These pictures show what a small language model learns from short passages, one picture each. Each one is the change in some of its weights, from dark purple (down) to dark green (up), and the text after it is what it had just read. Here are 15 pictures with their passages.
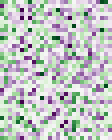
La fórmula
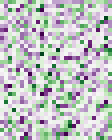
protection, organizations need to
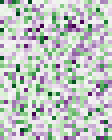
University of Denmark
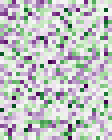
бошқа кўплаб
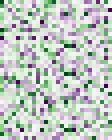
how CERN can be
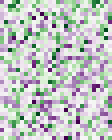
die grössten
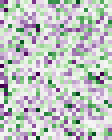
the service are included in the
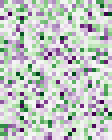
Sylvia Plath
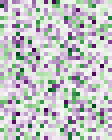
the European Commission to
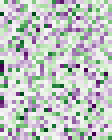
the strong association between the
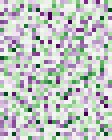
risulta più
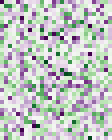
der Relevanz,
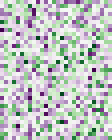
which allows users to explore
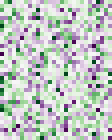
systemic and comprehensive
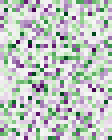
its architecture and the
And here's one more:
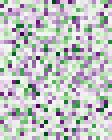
Booklet developed within the
